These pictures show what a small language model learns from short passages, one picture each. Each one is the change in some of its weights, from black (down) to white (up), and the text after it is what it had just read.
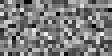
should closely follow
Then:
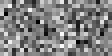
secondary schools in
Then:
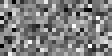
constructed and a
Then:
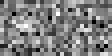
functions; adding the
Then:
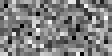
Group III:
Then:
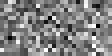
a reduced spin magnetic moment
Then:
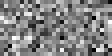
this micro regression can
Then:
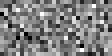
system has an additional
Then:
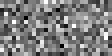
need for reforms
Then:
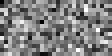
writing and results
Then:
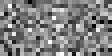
low level of education.
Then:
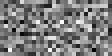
example, let us consider
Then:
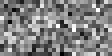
an order of magnitude for
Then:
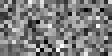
buffer and a
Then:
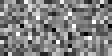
Consequently, the
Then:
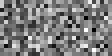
voters using
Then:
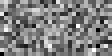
such as gray and
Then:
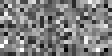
The mechanical behaviors
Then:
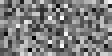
been found to be
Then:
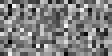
to the sum of two
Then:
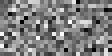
limits to adaptation relevant
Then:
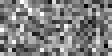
information is precisely
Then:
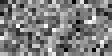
the reliability and
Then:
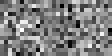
words, again in
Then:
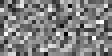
(AGB) to
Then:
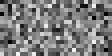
the first case,
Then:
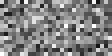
performance. Based on
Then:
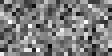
attending ICDS
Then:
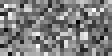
Islam who
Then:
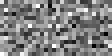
expectations. The random
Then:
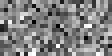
univariate impact
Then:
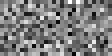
and extraction time
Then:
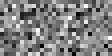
proposed in the form of
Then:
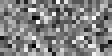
$u_*$ dependence
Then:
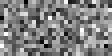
could not be like
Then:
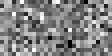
limit is expressed in terms
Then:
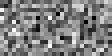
improved contrast between a
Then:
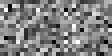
to optimize a
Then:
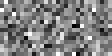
from Colour
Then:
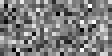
particular, stacks
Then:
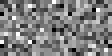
above the threshold that
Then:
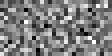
work, we formulated
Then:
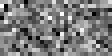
there is a single
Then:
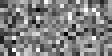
photon is associated to
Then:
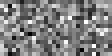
to solve the
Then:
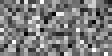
n$ matrix with
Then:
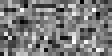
contains a limited amount of
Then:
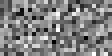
respectively. Figure 2 shows
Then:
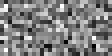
approach for AD models
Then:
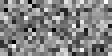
real transverse momentum,
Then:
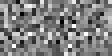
of the infrared
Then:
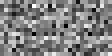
difficult words. When
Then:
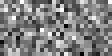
N is the number of
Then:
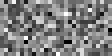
computations, store
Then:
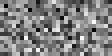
% passing
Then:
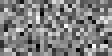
clinical and social
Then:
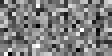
Equity and
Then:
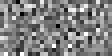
of the emission.
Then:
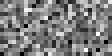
the SG regime.
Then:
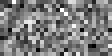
Ethics approval
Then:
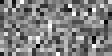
a suitable
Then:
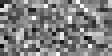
is expected to be a
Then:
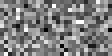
Time Details
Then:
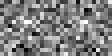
role in providing
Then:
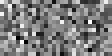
the sense of
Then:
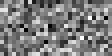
schematicaly have
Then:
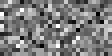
type functional form, shows
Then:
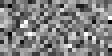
from the results. -
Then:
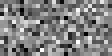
strategies in the
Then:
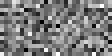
obtain equal rights as
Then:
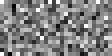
result for an accelerated
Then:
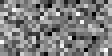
the attached
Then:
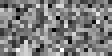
recently completed.
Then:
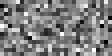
version. KK:
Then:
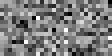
encoding, and
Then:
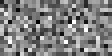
exclude human
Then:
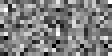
for intervention.
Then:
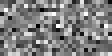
which provides the accuracy required
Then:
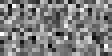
to the transformation of the
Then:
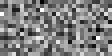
found that the variability
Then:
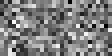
masses primarily interact
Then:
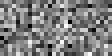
moving wave frame
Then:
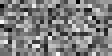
purposefulness of
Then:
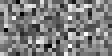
of the individual half
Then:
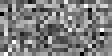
using the classical path integral
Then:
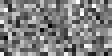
for creating the world
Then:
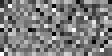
is necessary to apply
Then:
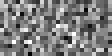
of a large numbers of
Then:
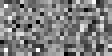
blue solid lines represent
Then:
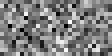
transmission is one of
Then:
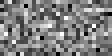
which contain information that could
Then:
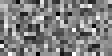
point of view of the
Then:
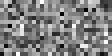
The left panels present
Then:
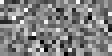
$c$ mean the
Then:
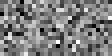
manner. As a
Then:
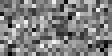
open phase in which gas
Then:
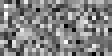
Schematics of
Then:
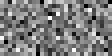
the first and second terms
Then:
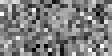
the variable part of the
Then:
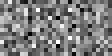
rewrite the Hamiltonian
